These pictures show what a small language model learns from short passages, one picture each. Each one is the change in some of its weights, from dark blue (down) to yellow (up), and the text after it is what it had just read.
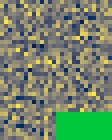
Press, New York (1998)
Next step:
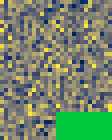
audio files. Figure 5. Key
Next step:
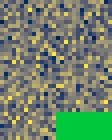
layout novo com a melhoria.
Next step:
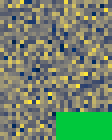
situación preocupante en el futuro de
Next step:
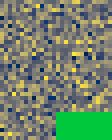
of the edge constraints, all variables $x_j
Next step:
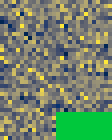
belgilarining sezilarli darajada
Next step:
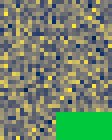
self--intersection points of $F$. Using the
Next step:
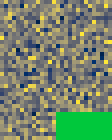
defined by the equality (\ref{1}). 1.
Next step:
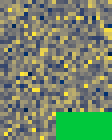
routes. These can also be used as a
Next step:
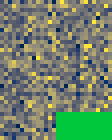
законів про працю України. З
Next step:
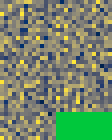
Therefore, four forward linear regression analyses were run
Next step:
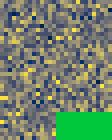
$\tilde H$ of length $\tilde l$ in
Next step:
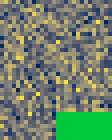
to Article 30, countries may provide exceptions
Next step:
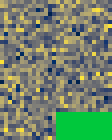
of sonorous sound, which acts upon the
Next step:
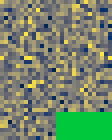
their mechanical properties have also different thermal properties in
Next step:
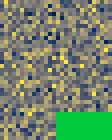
offshore renewables and other emerging
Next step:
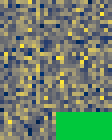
This interesting fact seems to occur more frequently when there
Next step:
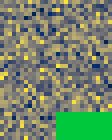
11 – on the banks of small streams among
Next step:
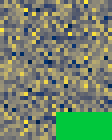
Química da Universidade Brasil,
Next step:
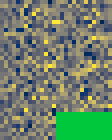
beneficiam o desenvolvimento cognitivo das
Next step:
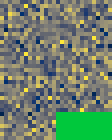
up smooth schemes over $\textrm{Spec} \,
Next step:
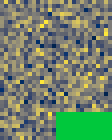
critical points of $E$ simply by minimization.
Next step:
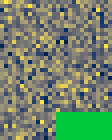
f, x \in \Omega, t \in
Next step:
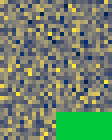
of the standout domains. Today, most
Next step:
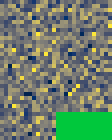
samo kot občno ime,
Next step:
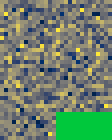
of oil equivalent NECP National energy and climate
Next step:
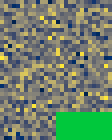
Atamniń atın babam
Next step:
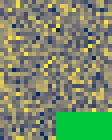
al., 2018). These projections provide an overview
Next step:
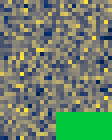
Contributions to the Promotion of
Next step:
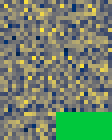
-server arxitekturasi bilan
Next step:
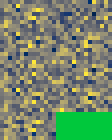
trabalho, aluno de escola
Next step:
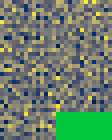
мерах по обеспечению
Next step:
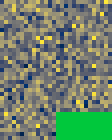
,W_{n})$ is the {\em implicit
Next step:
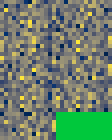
não é dotado de poderes
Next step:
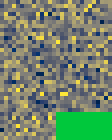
\vec{x}.G)$ denotes the formula up
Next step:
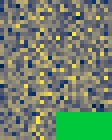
vector bundle, so called retract, to each
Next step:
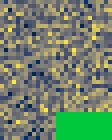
locally represented as a closed holomorphic 1-form $$\alpha
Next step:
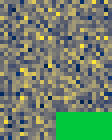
$\omega$ is closed, so that \[
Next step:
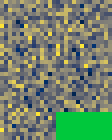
V. (1982). Introduction to the
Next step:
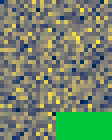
PFNN controllers to obtain the d -
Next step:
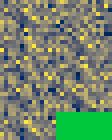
особистісних та професійних
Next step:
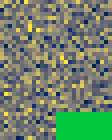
evaluated to demonstrate the degree of levels and trends
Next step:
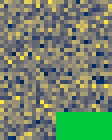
and varying number of variables. \\ For each test
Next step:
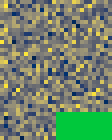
of biological thought. Diversity,
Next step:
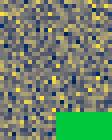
2 Espat values defined at $\sim
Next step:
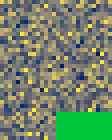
formats, including project based learning, challenge based
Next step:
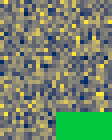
is not a scheme but an inductive limit of
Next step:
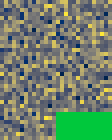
влияния цифровизации
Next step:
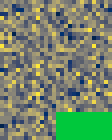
факултети декани,
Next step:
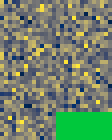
farm may carry a low cost, other
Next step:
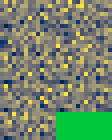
yondashuv asosida baholash.....
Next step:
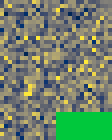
hydrogen and hydrogen-diesel and water
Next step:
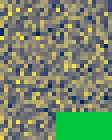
by the Russian scientist G.
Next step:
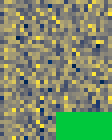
ko'rsatdiki, xalq
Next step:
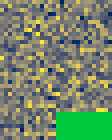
the stability of the disease free and endemic steady
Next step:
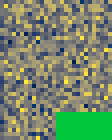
supporting discovery, extraction,
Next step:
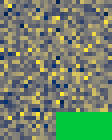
together with appropriate individual and organizational interventions are considered in
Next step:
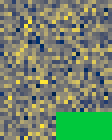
of the double quiver $\overline{Q}$
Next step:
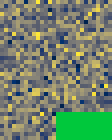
$\bbeta_0$ is estimated, a
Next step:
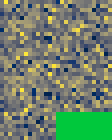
to investigate population by selecting samples to analyzed and
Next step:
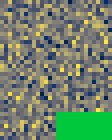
significantly lower in hypertensive cases compared to control
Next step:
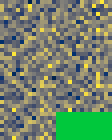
- Корнеев К.А.*
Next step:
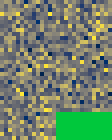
to $\beta _2$ if $\beta
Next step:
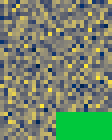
de publicações por ano. Vale
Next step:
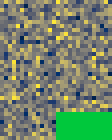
cover of $\mathcal{M}_{g}$ in terms
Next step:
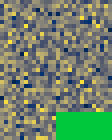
Soutenue à la Faculté de
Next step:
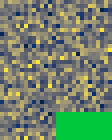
$B$ are the points of intersection of the
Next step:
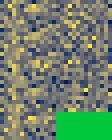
personas, espacio de encuentro
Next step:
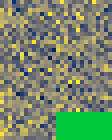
азаттық алып,
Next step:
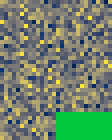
institutions through their role in ensuring efficient
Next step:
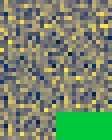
фойдаланиш ва қандай
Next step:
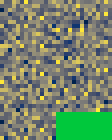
Tashkent. "Nasha
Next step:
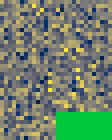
120 mm \times thickness t 10
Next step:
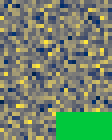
manbalarda abadiylashtirilgan.
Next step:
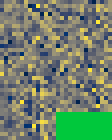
the desired quality of a game effect; describing
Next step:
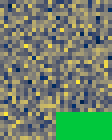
past studies on $l_{1}$-controller
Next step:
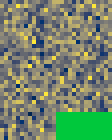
have \BQNY \begin{split}
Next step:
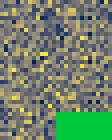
Lie algebra $ \mathfrak{t} $ such that
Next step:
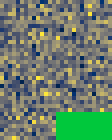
Corte y quema de vegetación
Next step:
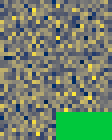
(Лаврова 2010). Es muss
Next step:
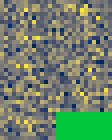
hom ashyolar asosida eksportbop
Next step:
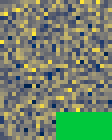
for an interior point $z^\pm$ on
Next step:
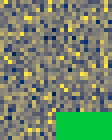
Marxism and postmodernism*,
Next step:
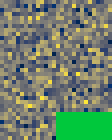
the updated contents of the memory are
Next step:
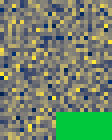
Once cells were confluent, the medium was
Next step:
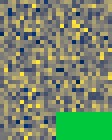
first set of simulations are for the homogeneous case
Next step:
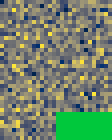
value of 0.9 at a distance $d =
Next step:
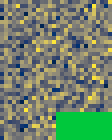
colaborativas observadas na rede;
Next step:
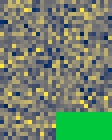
Current Financial Situation of the
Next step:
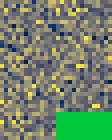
potential. One of the major constraints facing
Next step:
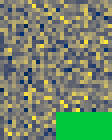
gustaría tener más horas,
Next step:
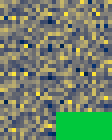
чиқиш тўлиқ
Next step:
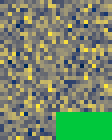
for correspondence: Email: ...
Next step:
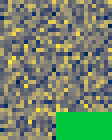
culminating in Virtual Arc
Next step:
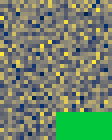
g. \endalign $$ There are a few
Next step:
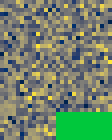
on the project type and context. Others, like
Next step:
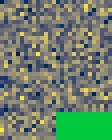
can be represented by the collisions of
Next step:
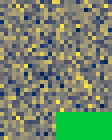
along the proof of Lemma \ref{2} one
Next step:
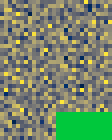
кузатиш мумкин.
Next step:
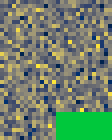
with $p \le r$. Truncated
